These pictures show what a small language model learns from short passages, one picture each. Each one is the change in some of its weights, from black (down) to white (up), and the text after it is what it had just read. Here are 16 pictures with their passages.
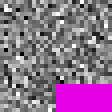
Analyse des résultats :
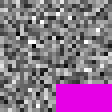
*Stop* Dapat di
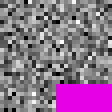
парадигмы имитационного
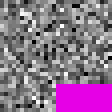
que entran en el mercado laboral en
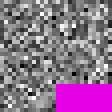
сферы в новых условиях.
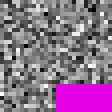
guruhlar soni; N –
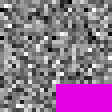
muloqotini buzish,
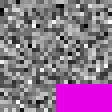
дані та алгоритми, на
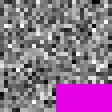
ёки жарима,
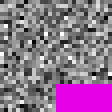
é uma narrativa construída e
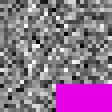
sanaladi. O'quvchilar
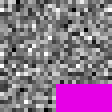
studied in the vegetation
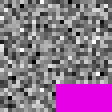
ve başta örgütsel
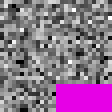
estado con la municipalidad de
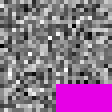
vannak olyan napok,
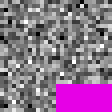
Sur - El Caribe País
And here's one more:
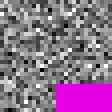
дамбе у Трипольской
